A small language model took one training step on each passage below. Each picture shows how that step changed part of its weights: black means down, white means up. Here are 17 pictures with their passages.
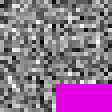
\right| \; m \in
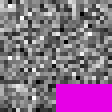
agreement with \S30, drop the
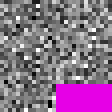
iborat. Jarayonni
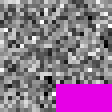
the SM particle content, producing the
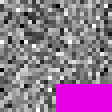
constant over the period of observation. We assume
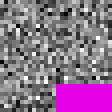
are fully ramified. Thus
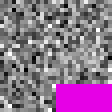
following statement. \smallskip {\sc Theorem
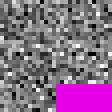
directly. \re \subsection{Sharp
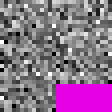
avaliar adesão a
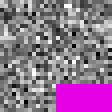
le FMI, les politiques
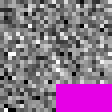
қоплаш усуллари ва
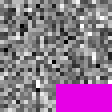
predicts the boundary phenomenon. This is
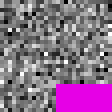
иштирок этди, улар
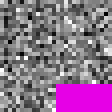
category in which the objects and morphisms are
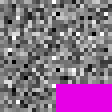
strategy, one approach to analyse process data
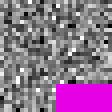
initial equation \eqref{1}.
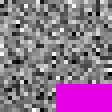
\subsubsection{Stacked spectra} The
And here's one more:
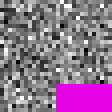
и представлений,
